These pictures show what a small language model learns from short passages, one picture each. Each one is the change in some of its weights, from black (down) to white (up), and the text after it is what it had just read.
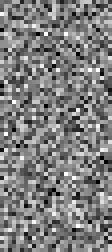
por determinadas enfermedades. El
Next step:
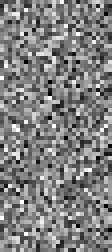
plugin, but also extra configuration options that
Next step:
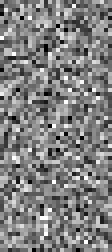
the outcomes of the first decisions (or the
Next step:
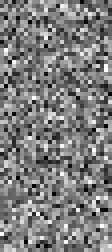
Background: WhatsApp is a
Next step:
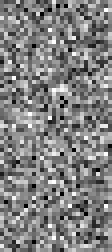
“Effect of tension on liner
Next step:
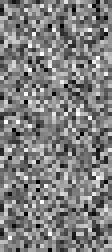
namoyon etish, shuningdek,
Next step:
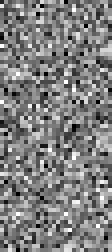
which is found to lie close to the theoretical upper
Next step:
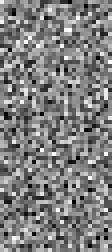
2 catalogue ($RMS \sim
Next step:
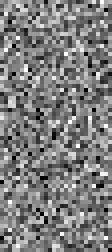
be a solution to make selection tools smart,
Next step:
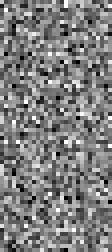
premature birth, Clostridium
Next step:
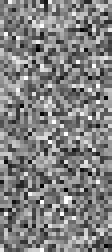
tester mating design. The 31 treatments
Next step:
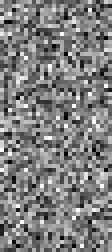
C^{w,k} \models
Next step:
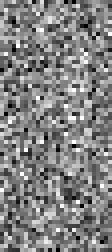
scalar field non-minimally coupled to
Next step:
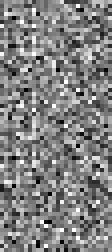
mientras a nivel rural sólo el
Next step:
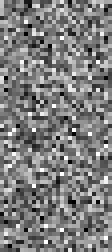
oriented $Al_2O_3$
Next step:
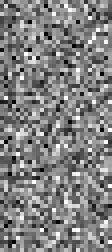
na medida em que essa tecnologia se
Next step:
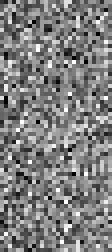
this figure decreased to 69,402
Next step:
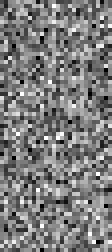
As a result, any effects of the disinfection
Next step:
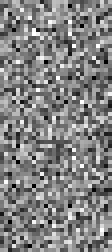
are stored in memory as an array of
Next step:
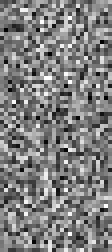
It is thought that the increase in particle size
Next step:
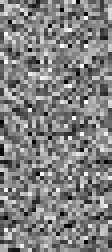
kerak. 1.O'zbek
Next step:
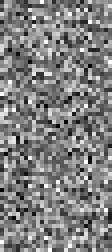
in the retarded Usadel equation that
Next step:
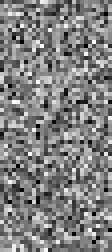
the pilosebaceous unit, leading to
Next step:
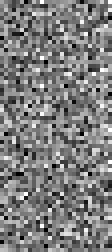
ЯЗЫК = Business English*
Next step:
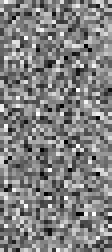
au changement. Ainsi le
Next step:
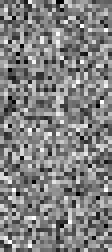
the informed consent, four did not participate
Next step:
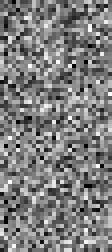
"Parallel Trajectory Training of
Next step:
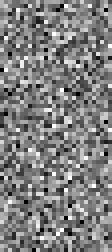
faith were important means of coping with stress
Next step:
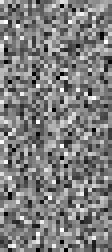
and PP test are presented in Table 3.
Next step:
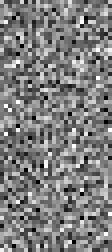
the scholars' network, we argue that
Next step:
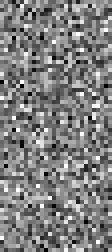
slicing had already been identified as a key enabler
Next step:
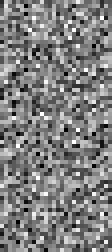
demokratis dan inklusif,
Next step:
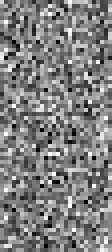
Berdaq atındaǵı QMU
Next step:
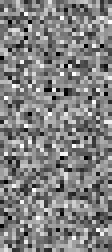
no bairro. Fontes:
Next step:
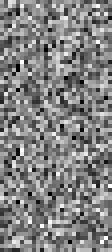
exceeds the critical radius, the field develops
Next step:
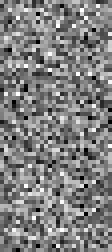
Ekologik risk. Albatta,
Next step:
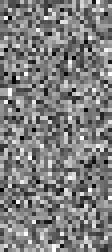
are an efficient and patient-friendly
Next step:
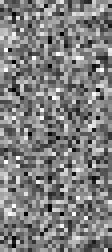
title = {Collaborative Sensing
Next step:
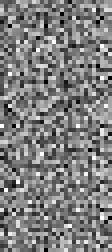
ключевых слов в 5845
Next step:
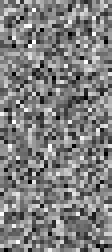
been implemented in industries to optimize a process to
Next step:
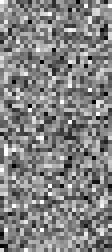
qoidalari). 3. Naqshlar,
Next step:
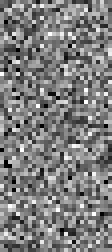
300~K) compared to \Sa, and
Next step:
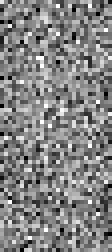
doktori (DSc), professor Isakov
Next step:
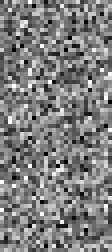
consequence of using the Bayesian network
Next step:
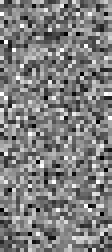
remunerado, mediante prévia
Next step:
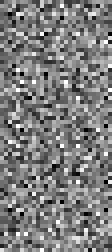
Penerapan *Generative Adversarial
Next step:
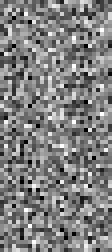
University, Walton Hall, Milton
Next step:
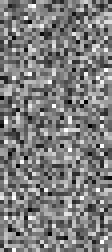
modernidade, ao privilegiar o
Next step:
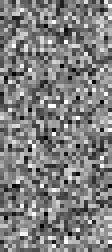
prima, quando si parlava di
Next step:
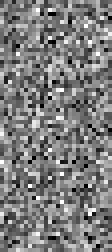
and Cosmic Microwave
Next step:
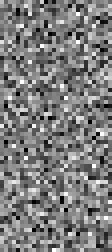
*Visme* відкривають для
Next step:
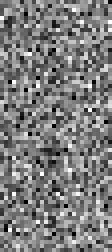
and predict have been applied. Artificial neural networks
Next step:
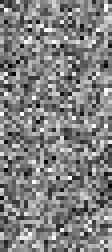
search. The catalog of a Product
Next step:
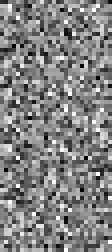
wishes to acknowledge gratefully
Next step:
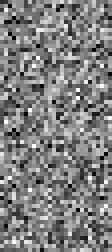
repulsion, where the tendency to
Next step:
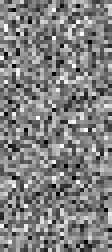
Dirac's equation is irrelevant due
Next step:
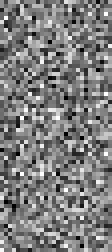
compute the corresponding noiseless received signal strength
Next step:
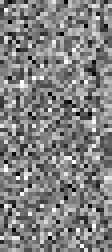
other historical SNe (Weiler et
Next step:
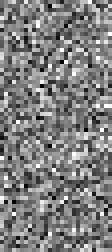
which if satisfied, would lead to an extension
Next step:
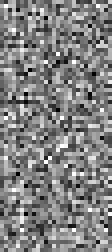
los poderes públicos «hablar con una
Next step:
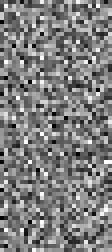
amplitudasini haddan tashqari oshirishga
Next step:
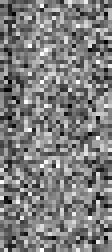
"Phys. Rev. D", volume =
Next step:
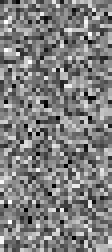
PCRAMs reported in literatures were also
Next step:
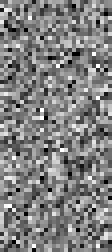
gives reliable results around room temperature when the ratio
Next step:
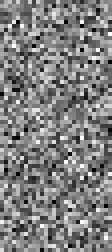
risk of each organochlorine and the risk of
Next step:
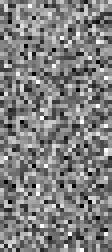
live. Bali is one of the
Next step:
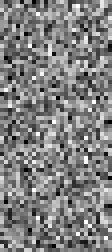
is over all NN (NNN) couplings.
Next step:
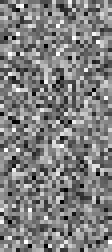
time-reversal requirements are met, that
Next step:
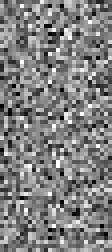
da semana. Depois,
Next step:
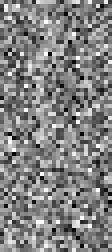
yaralar, hattoki, boshlang'ich
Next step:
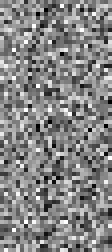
seiner Zuschauer und wurde als
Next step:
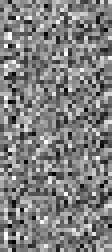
has recently been confirmed, and made
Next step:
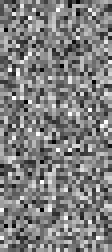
implement more primitives of OWL to support
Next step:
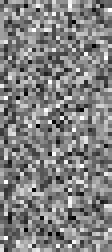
by the end of first postoperative
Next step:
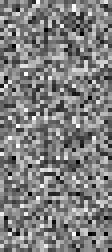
and dynamics} One of the cleanest
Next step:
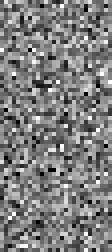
$^{ob}$ ISDC Data Centre for
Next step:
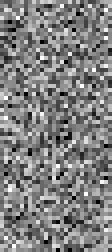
of this publication for thoughtful insight
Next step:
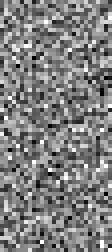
лікування. Незначний зсув у
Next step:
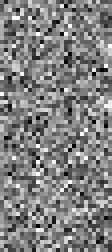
to reduce further the number of two--photon
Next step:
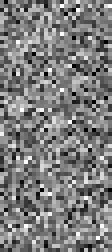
integral in equation~\ref{pint} is taken
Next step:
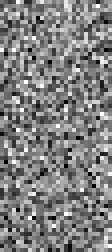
resin. Although this technique is able to monitor
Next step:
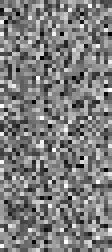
at temperatures about $T_{c}$. All these
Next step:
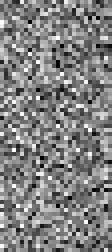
2.91 .24 Job Satisfaction
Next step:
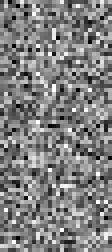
Unicamp, agora é sua área de
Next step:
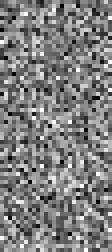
necesarias al manipular el cuerpo
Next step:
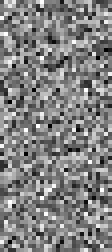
Одинадцятій Міжнародної
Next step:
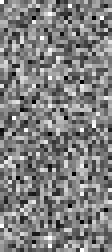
the superatom to the membrane is possible and
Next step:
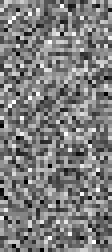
that does not include backreaction effects. If that
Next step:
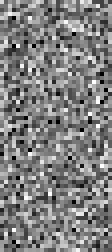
climate goals, the textile industry can
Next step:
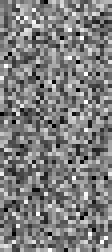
tide and following parameters were analysed, using methods
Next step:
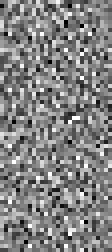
with other sensitive medical equipment connected to the same power
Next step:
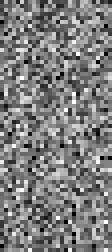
b_order s_order } requires {
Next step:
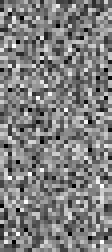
In 2016, there are about 40 communities and groups of
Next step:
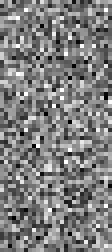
are such that the denominator of expression
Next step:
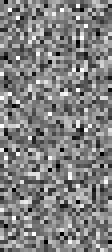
similar to those reported in Ref. [5] for
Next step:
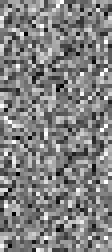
be high in some cities, their structure often
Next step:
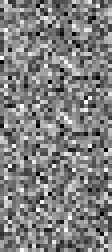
sinf o'quvchilarini an'anaviy
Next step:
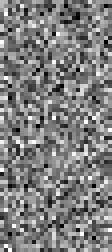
està totalment ocupada per una
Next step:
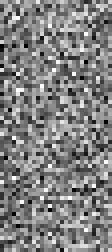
who studied the effect of other pathogenic factors on
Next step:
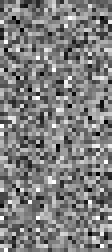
структуре зубов, которые бы
